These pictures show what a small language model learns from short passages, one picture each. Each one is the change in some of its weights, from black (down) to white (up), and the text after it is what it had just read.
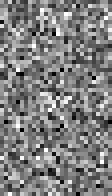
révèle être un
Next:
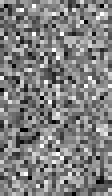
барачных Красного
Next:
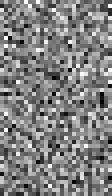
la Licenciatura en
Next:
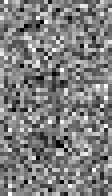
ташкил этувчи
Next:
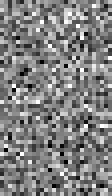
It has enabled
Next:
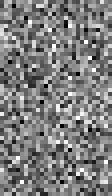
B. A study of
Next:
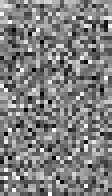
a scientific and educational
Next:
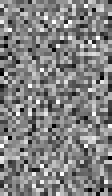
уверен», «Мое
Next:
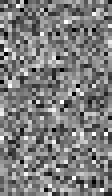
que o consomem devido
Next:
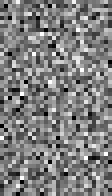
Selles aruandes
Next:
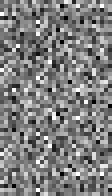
de DG e de DM
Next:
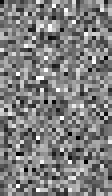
ar vietējiem
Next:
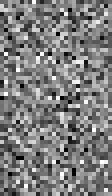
bir biçimde yok
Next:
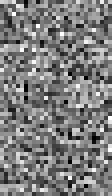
demikian rapat menjadi
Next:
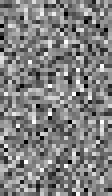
выше региональных
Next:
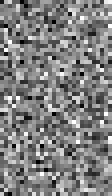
Regards Mandatory
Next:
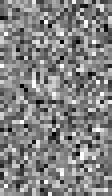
Уставом компании
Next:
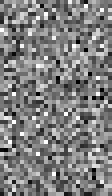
4). De tal forma, lo que
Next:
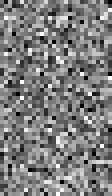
intervenção Marco A. F.
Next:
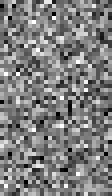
И.С., Филькина
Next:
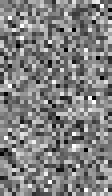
rahbar, ya'ni
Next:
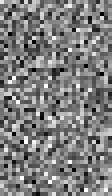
rol o'ynaydi.
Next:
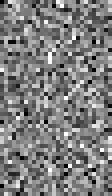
necesario y obvio
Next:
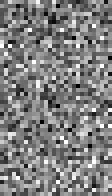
the regional level on
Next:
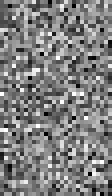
informações do acervo queimado
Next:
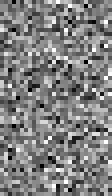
travail selon les
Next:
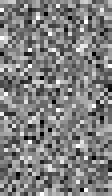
development and transformation of
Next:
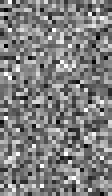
Place, The History
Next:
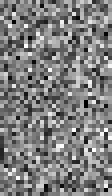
mamlakatimizda ham
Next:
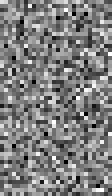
fin supremo. *Revista
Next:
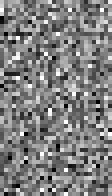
ular bilan samarali ishlash
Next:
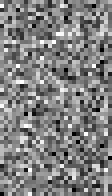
три однакові
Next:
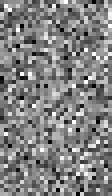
2) Afg'oniston
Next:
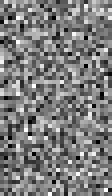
sosyal yaşamında
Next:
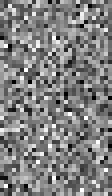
моменту ухвалення
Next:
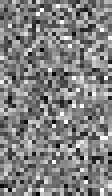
Orta dönemin en
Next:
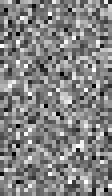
de contaminación y delitos
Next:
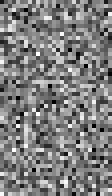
mostra que hi ha dos
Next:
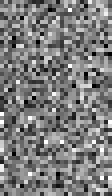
Analisis interaksi obyek
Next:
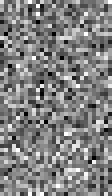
the Coils Used in
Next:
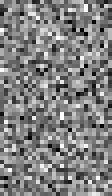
diversos tipos de organizações,
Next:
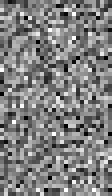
влиянием высоких
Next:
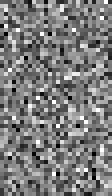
mato e tudo mais.
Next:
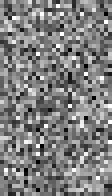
Islam Sunan Giri
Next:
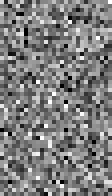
kajian dari
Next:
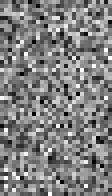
a saber: - ✓
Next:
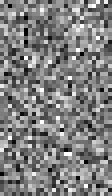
hayan sufrido este
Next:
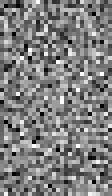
populares, etc.
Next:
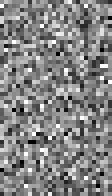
моддий аҳволи
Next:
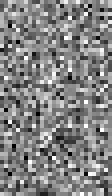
étude. Conflit
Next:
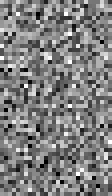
Amir Husayn
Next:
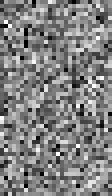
sağlanan koşullar
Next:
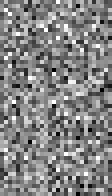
2. DISCUSSÃO
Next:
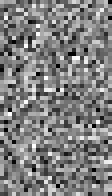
pedagang tradisional,
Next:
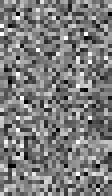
Hamdi Tanpınar
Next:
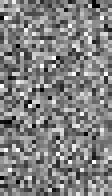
the future, systematic
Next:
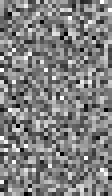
atap ótiw
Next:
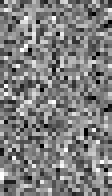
shakllantiradigan va
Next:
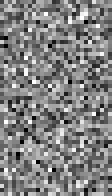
и сепаратизмом, что
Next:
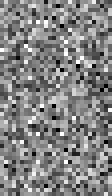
ASPECTS OF
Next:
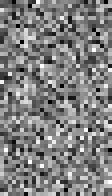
of civil education in
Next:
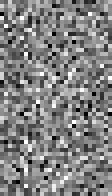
[19]. Сообщения
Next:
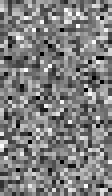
hasil kerja yang
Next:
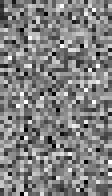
chiqarish, xizmat
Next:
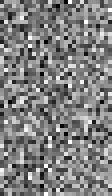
zijn balans of
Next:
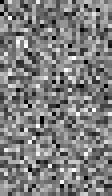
darslik bugungi kunda
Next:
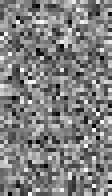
va tarbiyalanuvchi
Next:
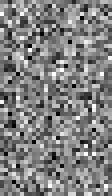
mesure indirecte de la
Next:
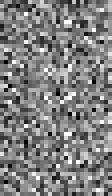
dan perbaikan perangkat
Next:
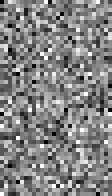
et champ Candidat :
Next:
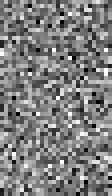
bo'lmish bu asarlarni
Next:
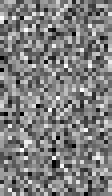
мицелии стоят
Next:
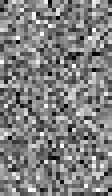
dapat hidup dengan baik
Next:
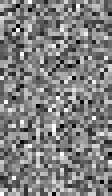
потерпілих та
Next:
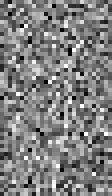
лечения Группа
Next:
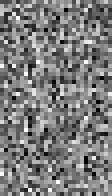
shaklda taqdim
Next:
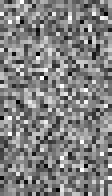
são frequentados por
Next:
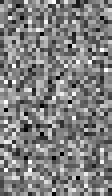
es inferior a 20 metros
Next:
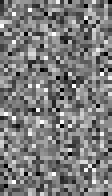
influenza de origen
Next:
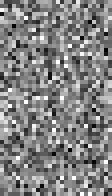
offers students the
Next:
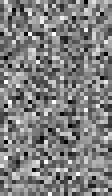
philol. scien.,
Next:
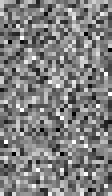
salvo por unos meses de
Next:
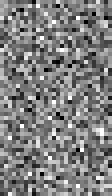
mitad en reproducir sus
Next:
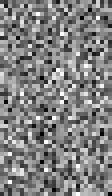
чи невчи- нення
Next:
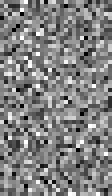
fico gesticulando. A
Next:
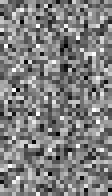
unei acțiuni penale
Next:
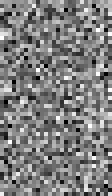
Noulz, Marsik va
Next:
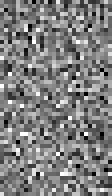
to Science Technology
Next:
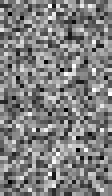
диспропорции не
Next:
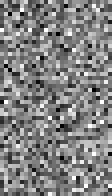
processus et routines
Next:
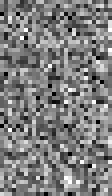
fermerlik harakatini
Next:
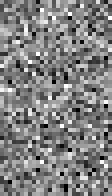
prototype est essentiel car
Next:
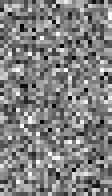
la Plata Craton of
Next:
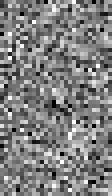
Fe, Argentina:
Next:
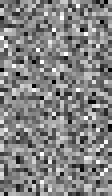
população da pesquisa é
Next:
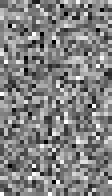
can understand the
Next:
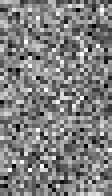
и фазу, шага,
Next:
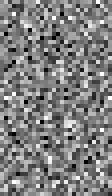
data secara mendalam,
